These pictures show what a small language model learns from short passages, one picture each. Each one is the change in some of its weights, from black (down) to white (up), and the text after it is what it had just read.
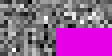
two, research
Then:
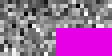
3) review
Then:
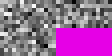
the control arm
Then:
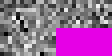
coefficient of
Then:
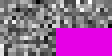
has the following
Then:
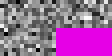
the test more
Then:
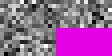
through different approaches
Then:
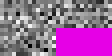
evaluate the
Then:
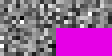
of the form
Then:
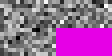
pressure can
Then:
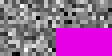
two interrelated
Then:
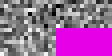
this research could
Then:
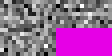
way that \be
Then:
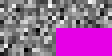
we can take
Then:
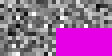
control interface between
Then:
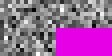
elements of the sequence
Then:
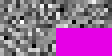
of economic
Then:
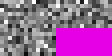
well under different problem
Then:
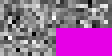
Now let's
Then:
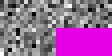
cohomology under
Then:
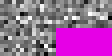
$C$ of
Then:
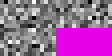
other hand, it
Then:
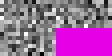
Next we
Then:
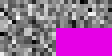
a compact,
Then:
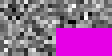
by technology
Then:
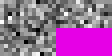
B$ also has
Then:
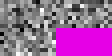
part is not
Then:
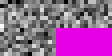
the 3μ
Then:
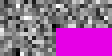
a necessary
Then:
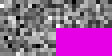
the speed of
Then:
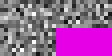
of curves
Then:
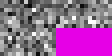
core values of
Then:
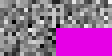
in the near
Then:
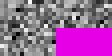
applications are
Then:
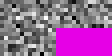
Partial field
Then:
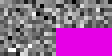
the subcritical
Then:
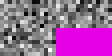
The derivations
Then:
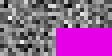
to $v$
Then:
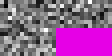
to use 3D
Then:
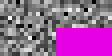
conducted over
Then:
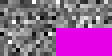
un point.
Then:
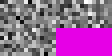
Record is
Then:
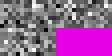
between partners
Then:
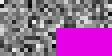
chain have
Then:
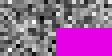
in trade,
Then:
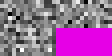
total spin
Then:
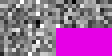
the same as that
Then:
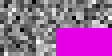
for X-ray
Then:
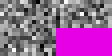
However, the
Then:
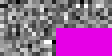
the usual
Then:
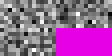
To show that
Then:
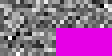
pressure of
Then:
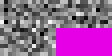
$a$ is
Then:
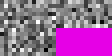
in May to
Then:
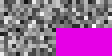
the route
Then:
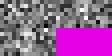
that the last
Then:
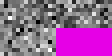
like to thank
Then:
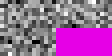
the nonlinear
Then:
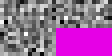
N}$ the
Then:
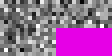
route for
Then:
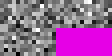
from the fact that
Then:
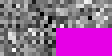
and seasonal
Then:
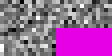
products to the
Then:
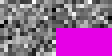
such that there is
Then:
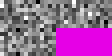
the collected
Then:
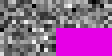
can plan.
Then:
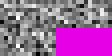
terms of the sum
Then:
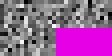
upper bound
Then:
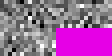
Finally let
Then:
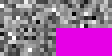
choline or
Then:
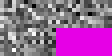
and practical
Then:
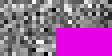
and database
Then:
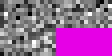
completes the proof
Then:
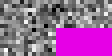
could be
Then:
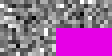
order q^4
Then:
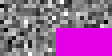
we find:
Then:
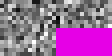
is the result of
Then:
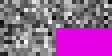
infinite amount
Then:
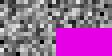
in my
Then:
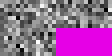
large classes of
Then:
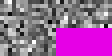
proteome analysis
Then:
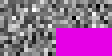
versions of these
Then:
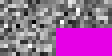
Let $G$
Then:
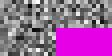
are \[
